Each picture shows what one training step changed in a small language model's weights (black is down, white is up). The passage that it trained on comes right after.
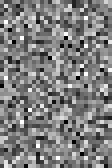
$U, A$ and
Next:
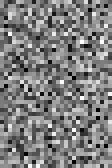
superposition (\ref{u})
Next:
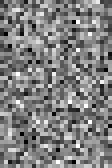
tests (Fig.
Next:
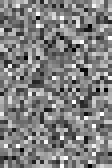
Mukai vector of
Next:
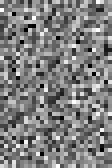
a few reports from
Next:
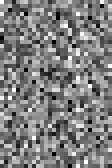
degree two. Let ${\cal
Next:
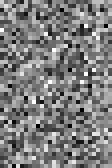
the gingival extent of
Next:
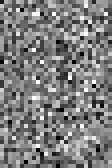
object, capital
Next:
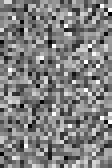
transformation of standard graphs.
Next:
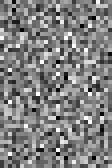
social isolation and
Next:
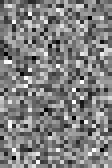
with the juxtaposition
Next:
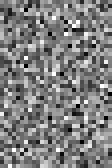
right hand side, but the
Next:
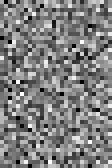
the linking form on
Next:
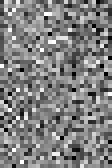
recommendations for
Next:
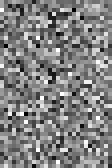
at least two) is not
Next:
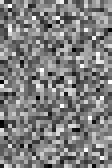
choices $d_i$
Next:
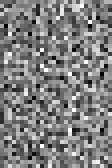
changes in albino
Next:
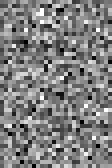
and accretion rates.
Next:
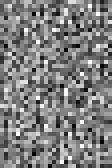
study was carried out to
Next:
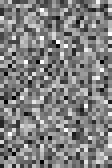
expressions imply
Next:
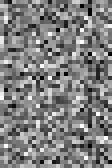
Duc Thang University,
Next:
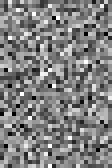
Adequate and clear
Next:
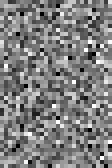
of a relaxed cluster
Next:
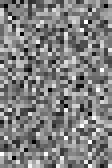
some more background to
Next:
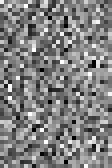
constraints imposed by
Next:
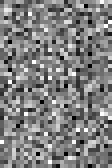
negligence, the
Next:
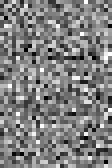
project can provide the information
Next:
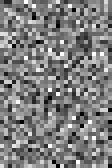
power by 22 dB
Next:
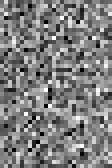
about the energy densities of
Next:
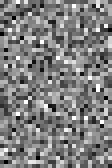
\theta(a)$. To see
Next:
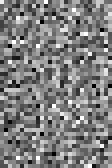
this extra freedom
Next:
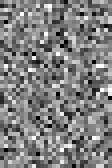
every $s$. The estimate
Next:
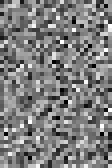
on fibroblast
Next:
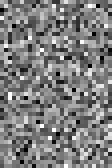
with real numbers.
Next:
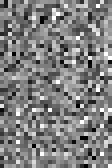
provide a detailed
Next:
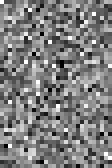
robot is capable
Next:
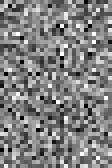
to formal bank
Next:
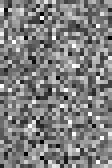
lift $\rho \colon
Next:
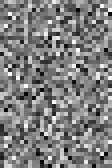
comparison of Figures
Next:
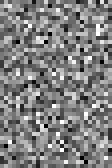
of our next result is
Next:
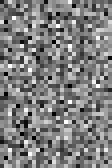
from the live network. In
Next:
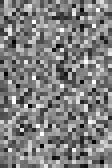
objectives and has the potential
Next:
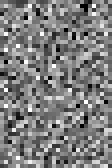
d'un dictif,
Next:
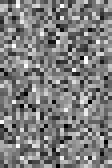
are concerned. One
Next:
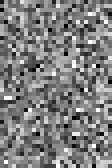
the equation \begin{equation}
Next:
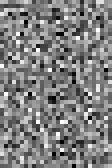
just because the phase is
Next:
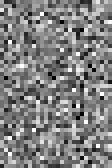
which case $S(\theta)
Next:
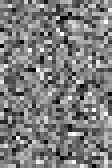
gradient 2}, the same
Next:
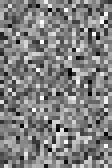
following comparisons thus
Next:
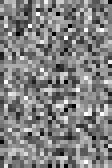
stationary (with respect to
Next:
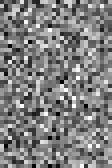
maximum iteration limit of
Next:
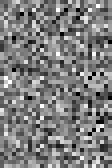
algorithm for interference
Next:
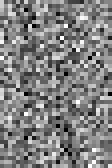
perturbation theory. The
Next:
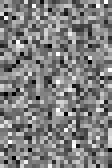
such a large $N$ that
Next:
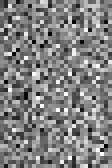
changes. We shall
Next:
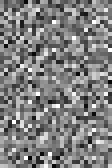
of these problems can be
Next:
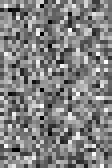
Let $Q$ is an
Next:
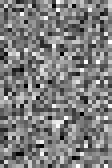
easy proof of this
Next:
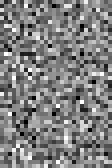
procedure. It can be
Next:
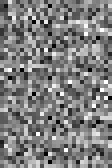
and Statistics,
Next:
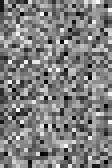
suggests the usage
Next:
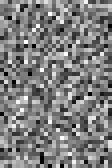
discusses harmonic
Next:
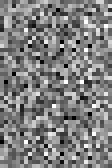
of motion, rather than
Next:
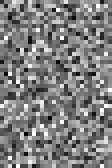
in the ice phase does not
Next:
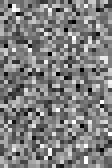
a set of possible options;
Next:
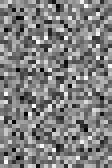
mass ratio models of
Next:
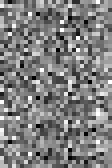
participant $i$
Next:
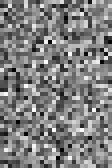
important role by allowing
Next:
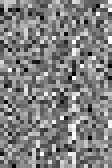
stars are those stars
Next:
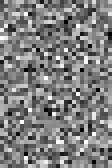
Authors also identified
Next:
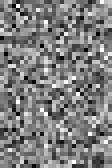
v_k if all the
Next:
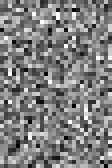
in code as a parameter that
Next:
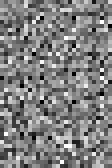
$. By substituting
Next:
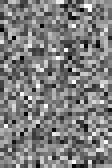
analysis of the canonical
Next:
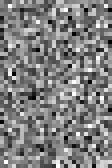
as follows \begin{equation}
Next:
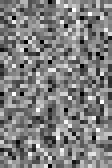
\end{equation} where
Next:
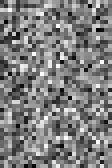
avian diversity. The
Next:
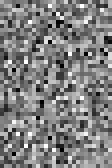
role as primary
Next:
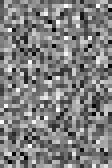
and with each other. The
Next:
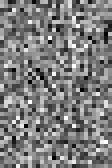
for the regular supplier
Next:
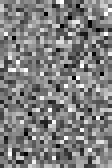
associated with calorimeter
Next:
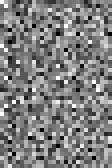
fig. 4. Table
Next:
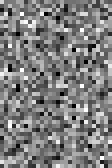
with coefficients in a
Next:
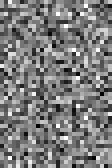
are both quadratic in
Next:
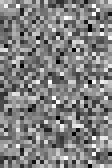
Malik *et
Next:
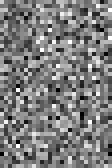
of the stream processing
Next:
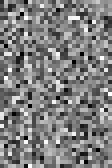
projects, the complex
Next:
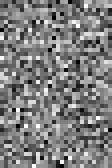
the study of pesticide
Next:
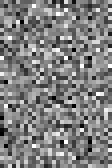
(5 Kg.) were
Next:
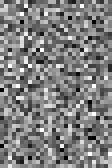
highlighted in table
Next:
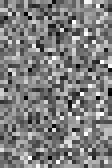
whose bounds will be
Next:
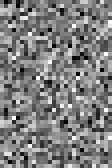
and the Lyman limit
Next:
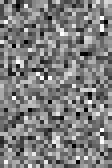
a given NI system, an
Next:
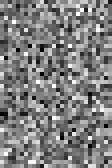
T}$ symmetry like
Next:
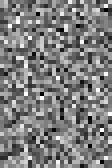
not always be able
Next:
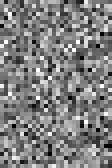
case where only the transverse field
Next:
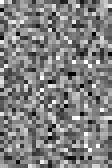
keep the same notations
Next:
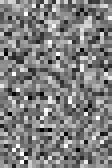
histograms for
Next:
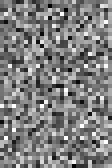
from the black to the
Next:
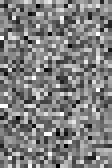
approaches resulted in different
